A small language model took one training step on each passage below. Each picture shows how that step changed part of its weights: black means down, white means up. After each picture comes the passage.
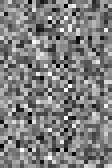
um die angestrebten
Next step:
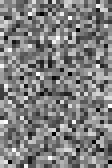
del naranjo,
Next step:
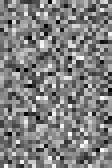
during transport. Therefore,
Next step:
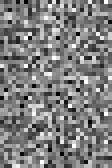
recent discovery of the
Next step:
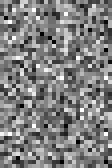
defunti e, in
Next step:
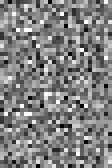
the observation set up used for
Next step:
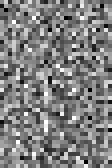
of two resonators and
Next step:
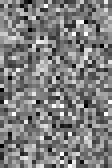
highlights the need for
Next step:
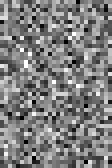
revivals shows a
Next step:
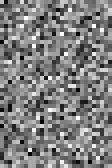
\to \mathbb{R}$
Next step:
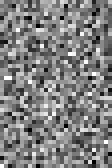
compromissos integrados e
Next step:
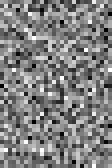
$m$-th target's
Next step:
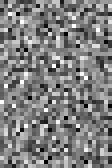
As Fig. 3 shows,
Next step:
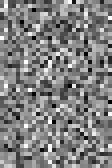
distribution in linear-linear
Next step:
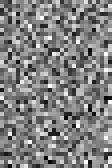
образовательных и
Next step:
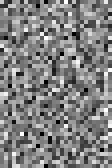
is believed that the
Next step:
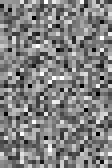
| Proposing ideas
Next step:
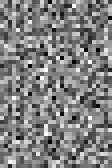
of family while a change point
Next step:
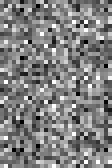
have suggested that
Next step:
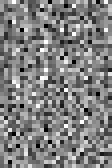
around the expected location of the
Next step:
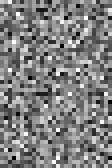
- **Contribuez**
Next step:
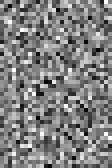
particle leakage that it
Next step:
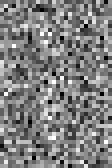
have demonstrated that localised
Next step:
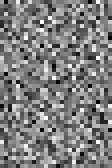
a $2\pi$ flux
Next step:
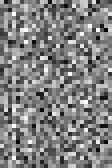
at lower amplitude. This
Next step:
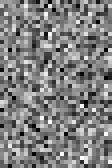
action, even though there are
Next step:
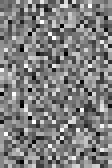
dressed propagator,
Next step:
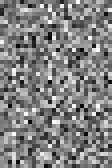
closely linked to an
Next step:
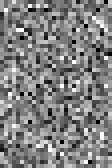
the search for optimal
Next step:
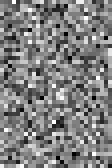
de Ciencias Sociales
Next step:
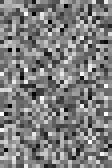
significantly. We are able
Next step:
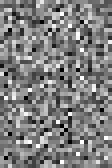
is also captured well
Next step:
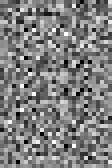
Institute, Bern,
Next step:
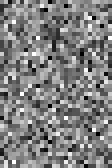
set of cosmic ray events
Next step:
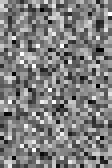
su atención en este
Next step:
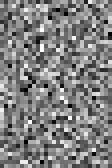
textos de Michel
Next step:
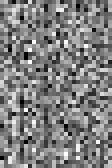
B, C, and D
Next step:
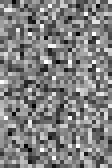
jomās ir
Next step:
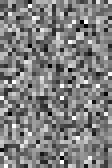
the spin stripe ordering
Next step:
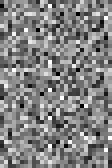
authors point out, these
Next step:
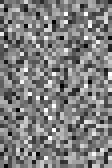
качеством — это
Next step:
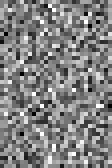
нареченої, коли
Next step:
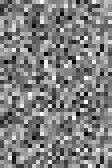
pero vemos que su
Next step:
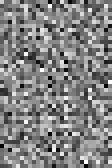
to directly increase the entropy
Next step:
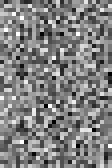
\end{equation} Each
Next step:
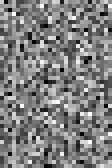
particles. It can be both
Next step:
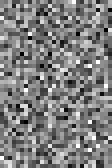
determinaron plagas en
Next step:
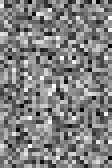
the parameter space occupied
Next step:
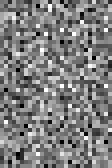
results based on the comparison of the
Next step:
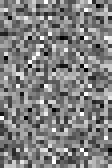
I. Introdução à
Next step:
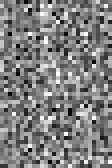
previous section involves a correlation
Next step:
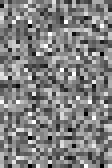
les significations et à mettre
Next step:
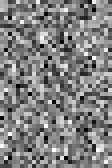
and ABCB1 are
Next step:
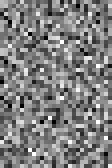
data, i.e.,
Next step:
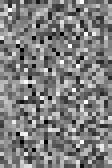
Dehlida nashr
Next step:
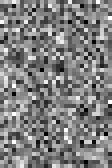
de disponibilização
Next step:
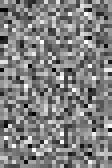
confirmed by examining for
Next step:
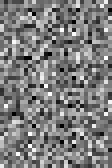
the hardware converters
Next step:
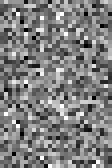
los sondeos realizados,
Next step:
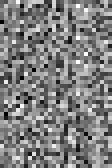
(RIS) assisted
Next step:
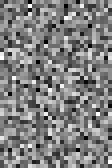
signal serves as a prior which
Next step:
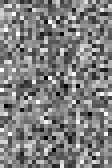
\end{equation*} We are
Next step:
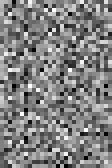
regulamentaram e
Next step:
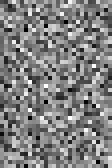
Educação Especial para
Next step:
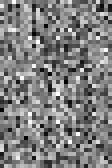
asosiy musiqiy
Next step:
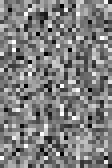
by the National Basic
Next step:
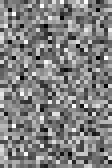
spectrum. The time evolution operator and
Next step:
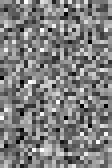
the obtained frequency response
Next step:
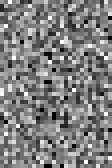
tracing over the bath,
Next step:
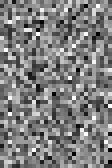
que se destacam em
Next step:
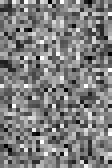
be seen as being a specific case
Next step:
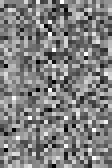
publicly available rolling
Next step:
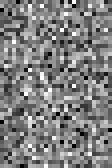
the entropy of a quantum field
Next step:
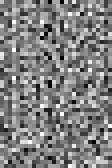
if the inversion of
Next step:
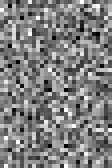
salbiy ta'sir
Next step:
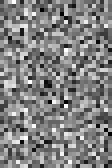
oldini olish va
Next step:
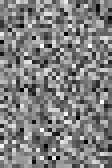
zamburug' va
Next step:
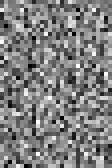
ushbu tarixiy
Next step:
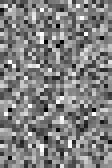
ZnMnO layers
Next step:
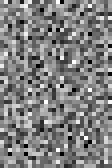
of orientation can be
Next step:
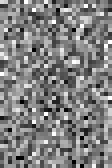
is trivial and does not
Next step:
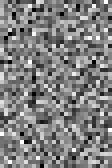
analisadas e, que
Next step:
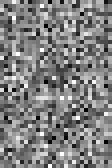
cannot take the same form as the
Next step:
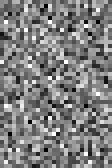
to use such passivated
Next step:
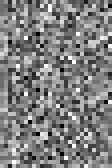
models coupled with a
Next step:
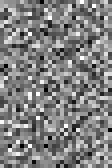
vermogen, doch
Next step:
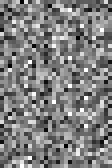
bo‘yicha olib
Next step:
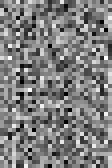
van de goedkeuring
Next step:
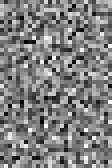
transverse space (including
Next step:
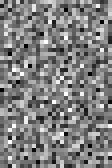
foram aproveitando
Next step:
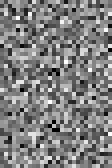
obstacles in the
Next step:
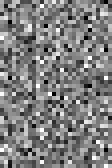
институтов. В
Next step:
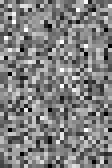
it by the fourier transform of
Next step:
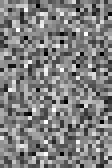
notice that we did not
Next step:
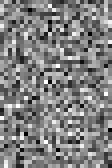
for system concurrence.
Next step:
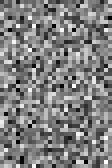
the governing equations of the
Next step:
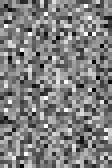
virtualization can increase
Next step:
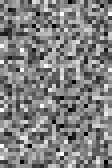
produces embeddings of
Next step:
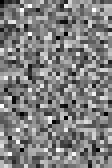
não tenha como
